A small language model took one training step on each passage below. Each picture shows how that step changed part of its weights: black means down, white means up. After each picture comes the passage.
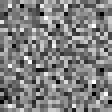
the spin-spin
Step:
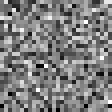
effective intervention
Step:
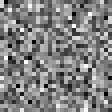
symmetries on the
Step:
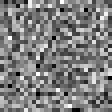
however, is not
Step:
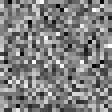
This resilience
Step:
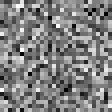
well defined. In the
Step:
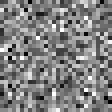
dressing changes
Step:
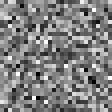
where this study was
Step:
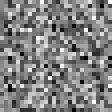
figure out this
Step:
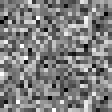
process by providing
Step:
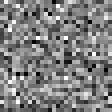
and Companies
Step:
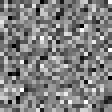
which is denoted
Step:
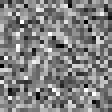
of training images
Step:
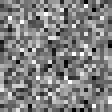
implement. Various
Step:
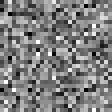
decrease or
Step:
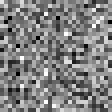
mean increases as
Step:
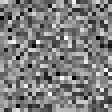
This critical factor must
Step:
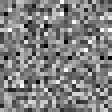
a library
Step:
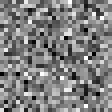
fashion to
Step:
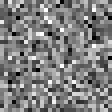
the ``twin
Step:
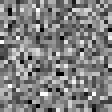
Dancing may be
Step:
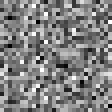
is determined by the
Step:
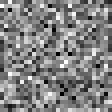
Am. B}
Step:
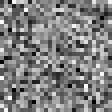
types: control
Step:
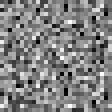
differ, and are
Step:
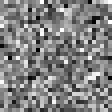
the volumes from
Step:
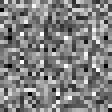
of the size of coupling
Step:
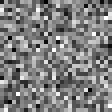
more equitable
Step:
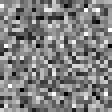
the JSPS
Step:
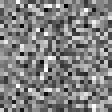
will also collect
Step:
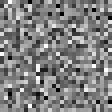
substrate consisting
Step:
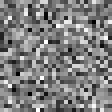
exhibits high
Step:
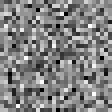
the high beam
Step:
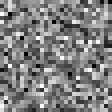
mixed with 50
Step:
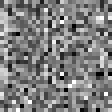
foundations for combating
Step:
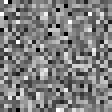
inclusion in the
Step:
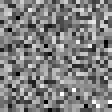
be integrated within
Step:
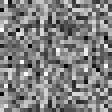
on the number of
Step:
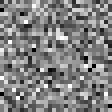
of priors. In
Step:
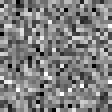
$R \in
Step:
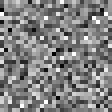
had been to him
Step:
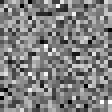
trending research
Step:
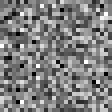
motion requires
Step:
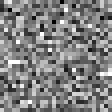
logic of the
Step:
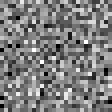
be approximately described
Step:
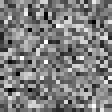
exhibits a
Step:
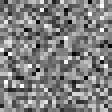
a healed
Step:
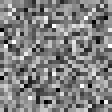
operationalised in
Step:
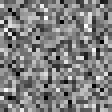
dominant inverse
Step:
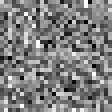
behaviour \beq
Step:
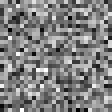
and security are the
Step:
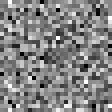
also exactly one
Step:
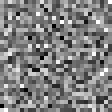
shown that extracts
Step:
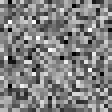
standard tests on
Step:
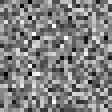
the binding energy
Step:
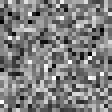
Independent variables
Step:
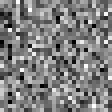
Higgs field
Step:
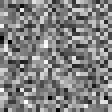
data calibration and
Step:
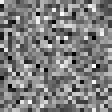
great arteries
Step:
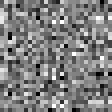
as foundation for
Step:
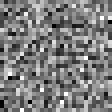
assume the ${\bf
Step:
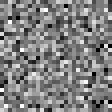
considered to be a
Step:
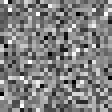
does not obscure
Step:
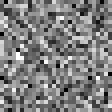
stars. In an
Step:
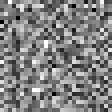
classified as
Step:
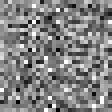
method. If
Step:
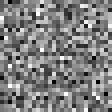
at the graduate
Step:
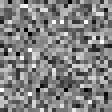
one has a function
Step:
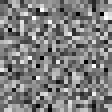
should be diagonal
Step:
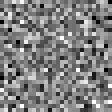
been extended to
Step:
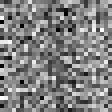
source of infection,
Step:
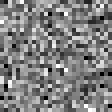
the thermal conductivity
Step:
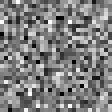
masses $M$
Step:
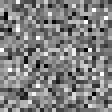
blades are
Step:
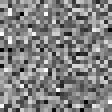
are achieved through
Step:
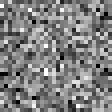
right moving
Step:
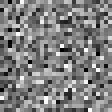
observed at the energy as
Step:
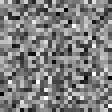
include this information in
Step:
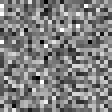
either by
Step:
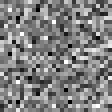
We have recently
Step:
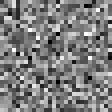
secular decline.
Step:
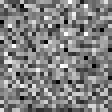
G. Marx
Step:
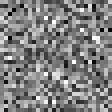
that a science
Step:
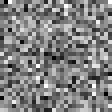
from Local
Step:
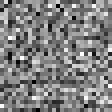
competency: The
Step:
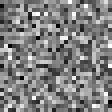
Sarma}, and
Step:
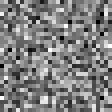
and induces a
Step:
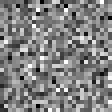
occurs in the
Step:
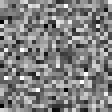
to test if the current
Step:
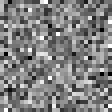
covering finite
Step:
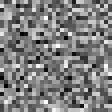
communication, a
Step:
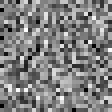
given during the design of
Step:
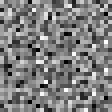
they can be related to
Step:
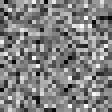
blocked observables
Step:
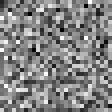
history of
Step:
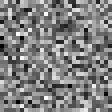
different from those of
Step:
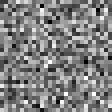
the hybrid
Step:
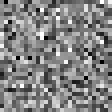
a non-ideal
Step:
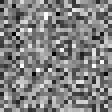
investigated as an
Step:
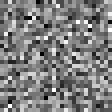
full trip
